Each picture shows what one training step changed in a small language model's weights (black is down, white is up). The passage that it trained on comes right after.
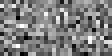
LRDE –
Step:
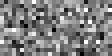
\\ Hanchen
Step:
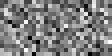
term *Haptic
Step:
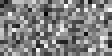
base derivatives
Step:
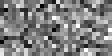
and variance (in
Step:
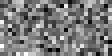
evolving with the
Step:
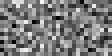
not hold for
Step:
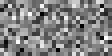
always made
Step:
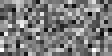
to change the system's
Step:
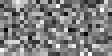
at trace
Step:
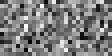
the proposed experiments provide
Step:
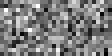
solve the problem of
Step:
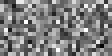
determine stress
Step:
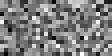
in contrast to
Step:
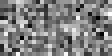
to make its
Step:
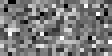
This means that by
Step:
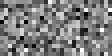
need recognized
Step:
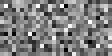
as they do with
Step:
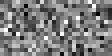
time range associated with
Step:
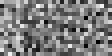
spectral analysis of
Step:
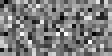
computation of performance
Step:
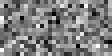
make this a
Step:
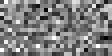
as (b), but
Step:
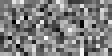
from the beginning
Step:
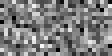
\times \pi
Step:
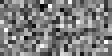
of the LOS
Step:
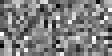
the most accurate
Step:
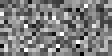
chilies and
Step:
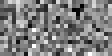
to the elementary
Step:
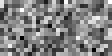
behavior. However,
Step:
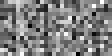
to the number of
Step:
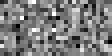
1 nm to
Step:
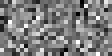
disk radii in
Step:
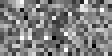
within the experimental
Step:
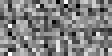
that the resulting
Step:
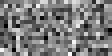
to a random
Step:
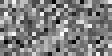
areas, such as
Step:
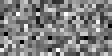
tangential and other
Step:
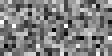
that inhibit
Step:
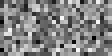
is a toxic
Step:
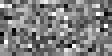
These reasonings
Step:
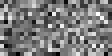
Ends: The
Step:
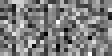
to supply full
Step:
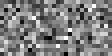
meters (P
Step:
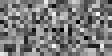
flux rate is
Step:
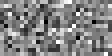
a complex structure; its
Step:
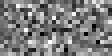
or energy) at x
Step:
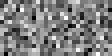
identical [3].
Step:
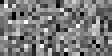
large sample. On
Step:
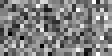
applications [11].
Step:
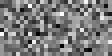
first estimate of
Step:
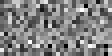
the first generation of
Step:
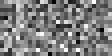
to the behaviour observed
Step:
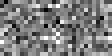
learning institutions,
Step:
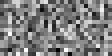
the energy spectrum of the
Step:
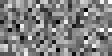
high content (50
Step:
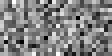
was the equipment
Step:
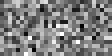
the left and
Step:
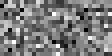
Table 5:
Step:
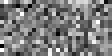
in a pixel
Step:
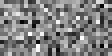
excited electron
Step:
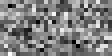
thinking in
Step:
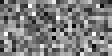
such that AI systems
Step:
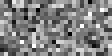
but claims
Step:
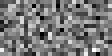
of Electrical
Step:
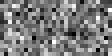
other words in the
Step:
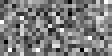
mining video
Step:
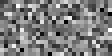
or text, based
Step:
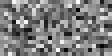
considerable in the
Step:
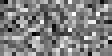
triplet states
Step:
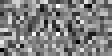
the chances of
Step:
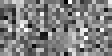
to be an interest in
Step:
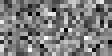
the core problems
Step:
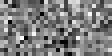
without a reliable
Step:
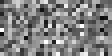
the square
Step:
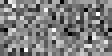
Positive cases
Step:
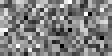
assumption is only
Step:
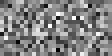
transfer of
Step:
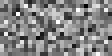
and Oleg
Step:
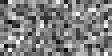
girl as
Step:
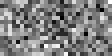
results are compared to various
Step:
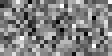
parameter with a smaller
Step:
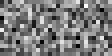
more than 60%
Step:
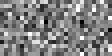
a node, which
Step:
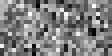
What would be the
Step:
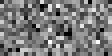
of view, it
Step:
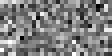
of relatively
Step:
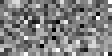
mass function, we need
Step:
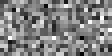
interactions, while
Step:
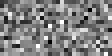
Challenges in
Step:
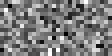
paper we study the problem
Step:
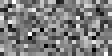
she asked
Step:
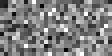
= O. The
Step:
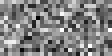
general relativistic
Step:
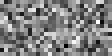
extension covering
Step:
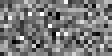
The prediction of
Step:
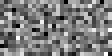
want research to lead
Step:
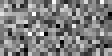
Utilisation of
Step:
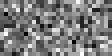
so stars located
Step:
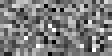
desire. In
